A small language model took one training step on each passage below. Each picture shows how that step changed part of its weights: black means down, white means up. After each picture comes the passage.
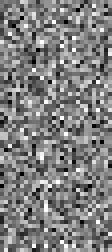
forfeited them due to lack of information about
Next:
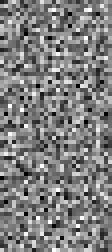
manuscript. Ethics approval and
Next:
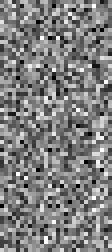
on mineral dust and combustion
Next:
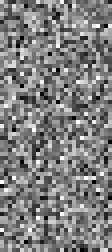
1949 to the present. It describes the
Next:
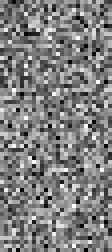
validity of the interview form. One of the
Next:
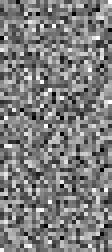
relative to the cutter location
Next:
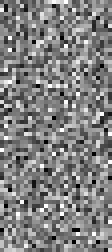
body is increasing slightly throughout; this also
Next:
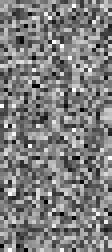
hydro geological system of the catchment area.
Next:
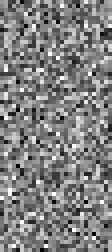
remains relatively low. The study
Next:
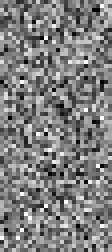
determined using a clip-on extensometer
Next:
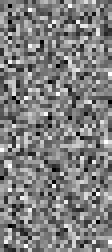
FrameID - Code creates
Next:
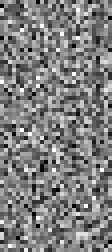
and aggregated data to the research community.
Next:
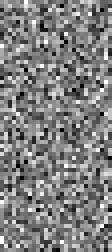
rules for checking the consistency of
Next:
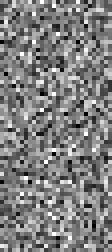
(9): Apparent density layers in
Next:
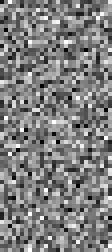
Curves for Various Materials
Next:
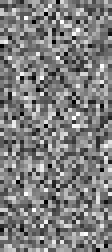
either the lower Mississippi
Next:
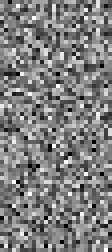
°C in the simulation. Moreover, the
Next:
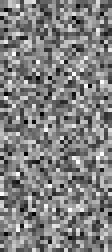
provides an accessible entry point for
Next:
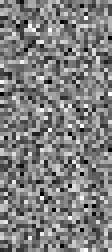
Environmental impact 2-4 5-6
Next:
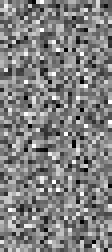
*Iranian Journal of Language
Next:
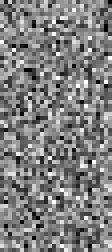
posters, presentations, etc., in
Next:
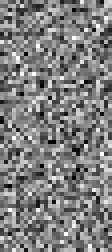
of respondents based on their preference for the
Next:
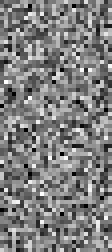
the evaluation of transformer oil quality.
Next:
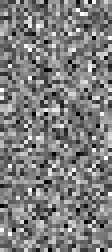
the industrial areas of Europe: smog,
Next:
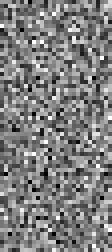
and real experiences, participating in
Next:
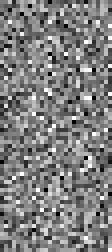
of communication culture of future personnel in
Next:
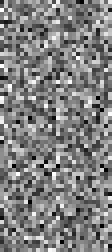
on municipal level contains information on the
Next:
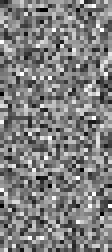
tourists celebrated for their
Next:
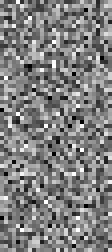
theory may not be practical in the complex world of
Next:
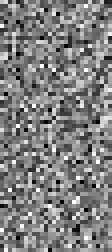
customer and supplier information, and other
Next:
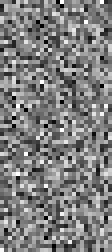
converted to the production of components for the
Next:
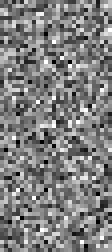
patient's condition, control of the
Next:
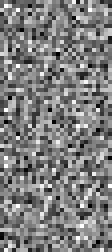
Isa¹, Nur Latif
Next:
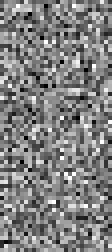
about the foundations of food legislation.
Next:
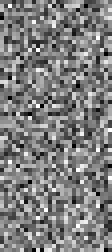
catches observed in all survey sites
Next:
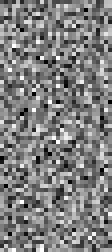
a sequence of frames. The term
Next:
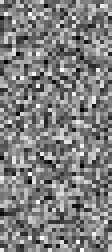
philosophy, and business studies at
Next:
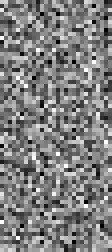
in the presence of unpredictable and
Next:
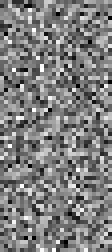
Africa needs to rethink and
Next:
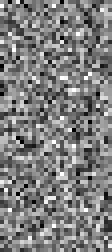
advocates for greater understanding of the
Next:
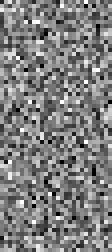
composites under these stresses. The four samples'
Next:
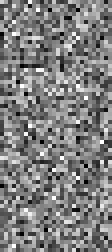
bulk while maintaining clarity for
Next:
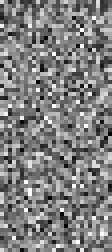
ratio of the D and G bands
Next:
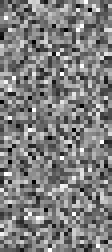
The starting point is the fiscal
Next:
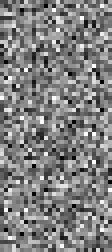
experimental results, a classical work was presented by
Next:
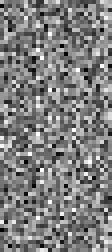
with varying levels of immune
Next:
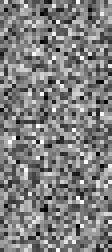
absorbs the much water, we determined
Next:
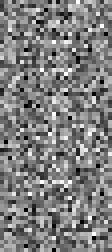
(rectangles, triangles
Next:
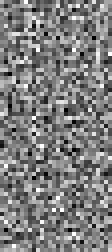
research. It defined the term records management and
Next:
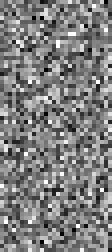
in doing so, open up exciting new
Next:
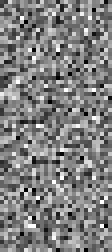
board model and executive dominance
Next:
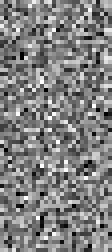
individual participants included in the study. Consent for
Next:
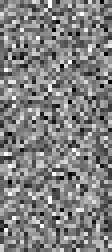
strategy. Various fully biobased
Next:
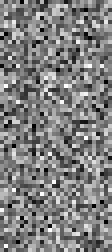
increase of the ecosystems in the region
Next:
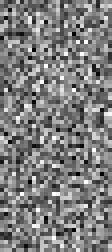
the process of resolving criminal cases that
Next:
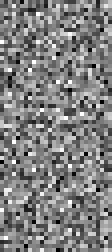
preoperative risk factors associated with the development of
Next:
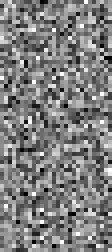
livestock farming. The health,
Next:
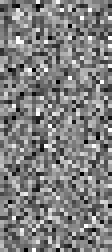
drug-loaded samples. By
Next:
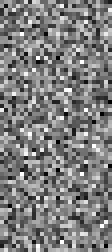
to the 4.1 work package took
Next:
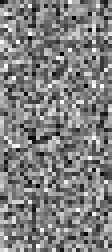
paper presents a novel structural design for a
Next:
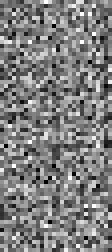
Dubeux J. C. B.,
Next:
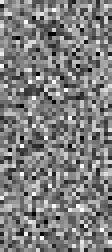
of ship emissions. The State of
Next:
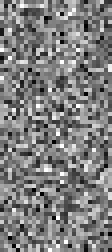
with a low-resistance current conductor and
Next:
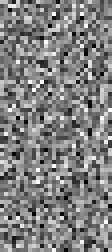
(0.9), in addition to the
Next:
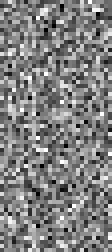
to green banking literature by showing that
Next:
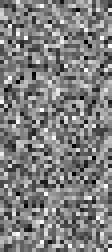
anaerobic glycolysis.
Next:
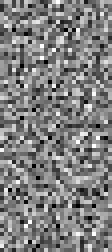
1999). Extracts from the leaves
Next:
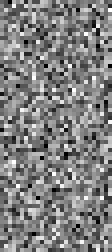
early childhood education still focuses on direct
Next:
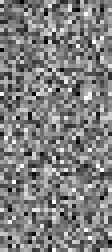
of the doll. These people enjoy
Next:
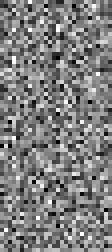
which can be incapacitating with
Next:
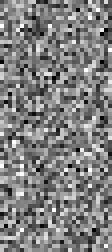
the coupling between the body rotation and
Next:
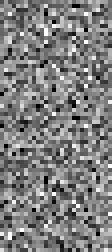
optimization of optimal process parameters of friction
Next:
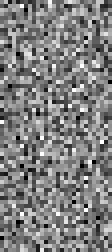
science, and public administration.
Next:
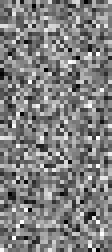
(4) weeks and fed commercial
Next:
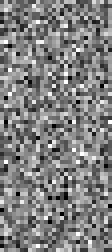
self-concept and achievement in English
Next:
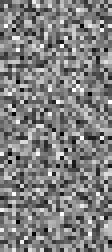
leaves them with the problem to resolve.
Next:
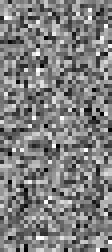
increases the risk of extreme coastal
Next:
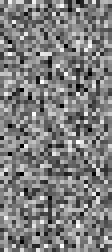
\neq 0$$ From gluons,
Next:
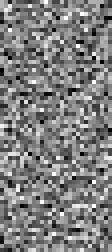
each process. The appraisal process mainly
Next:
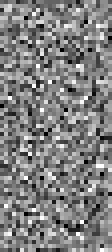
}\mu\text{m}$ spatial
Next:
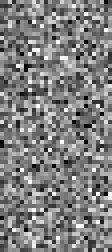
month for consider medicines. Special
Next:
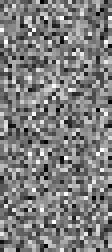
source for wound healing and this give
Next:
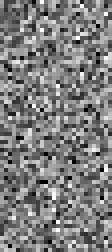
Considering this, controllers would
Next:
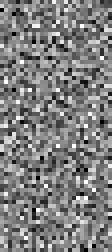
meat from the inner shells, the
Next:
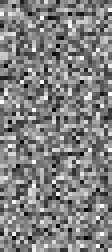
following elastic unloading
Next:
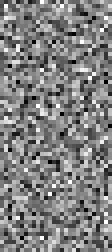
translationally invariant and equals the
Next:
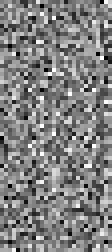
coordinating functions have been
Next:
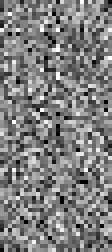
biofilm reactors suitable for the
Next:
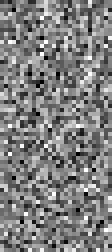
analyzer. Infrared spectra of
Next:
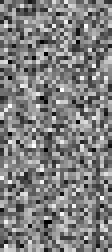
of all how TCNs contribute to
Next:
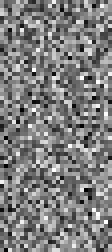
colonial to contemporary era in
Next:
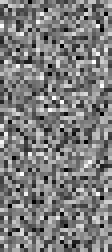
and the mechanism of the said
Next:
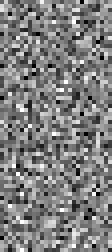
manganese (+2). In all
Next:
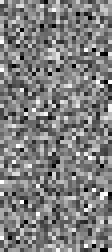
- 5) Monitoring. Monitoring
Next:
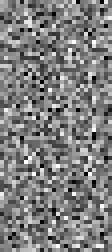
Key: 1= Control, 2=
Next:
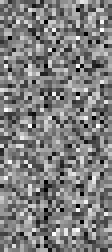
$\{Y_t\}$, were simulated
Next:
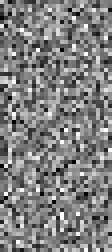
treatments 2FR and 10FR as compared to
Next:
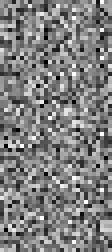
or observations obtained in the field. The discussion in
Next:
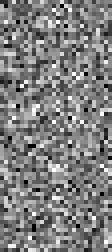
being completely computer-controlled
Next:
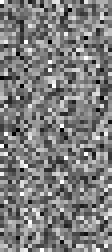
girl and a boy in the terms of their
